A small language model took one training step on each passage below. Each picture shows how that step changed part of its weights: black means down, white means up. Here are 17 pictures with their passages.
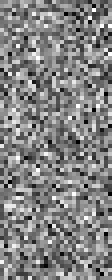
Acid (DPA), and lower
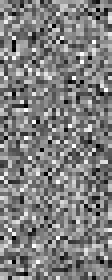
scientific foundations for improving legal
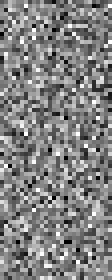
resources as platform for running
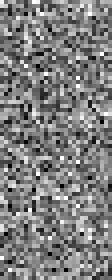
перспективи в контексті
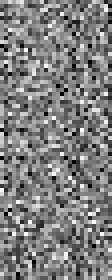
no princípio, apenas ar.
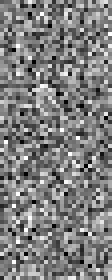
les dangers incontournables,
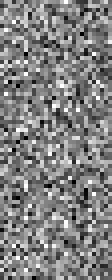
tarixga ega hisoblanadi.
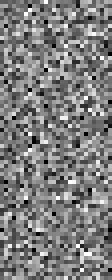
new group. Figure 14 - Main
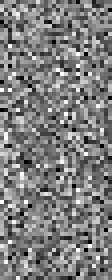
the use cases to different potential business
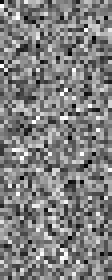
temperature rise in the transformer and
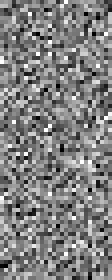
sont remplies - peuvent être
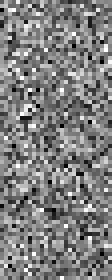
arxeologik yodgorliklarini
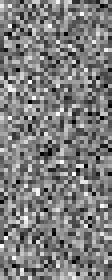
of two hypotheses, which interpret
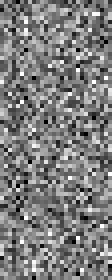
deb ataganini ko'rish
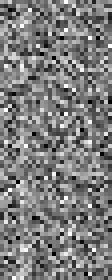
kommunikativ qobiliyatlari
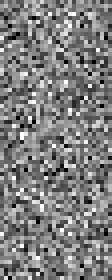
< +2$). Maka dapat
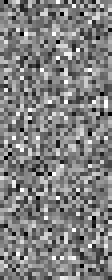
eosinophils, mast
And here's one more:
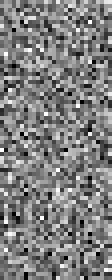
территории государства
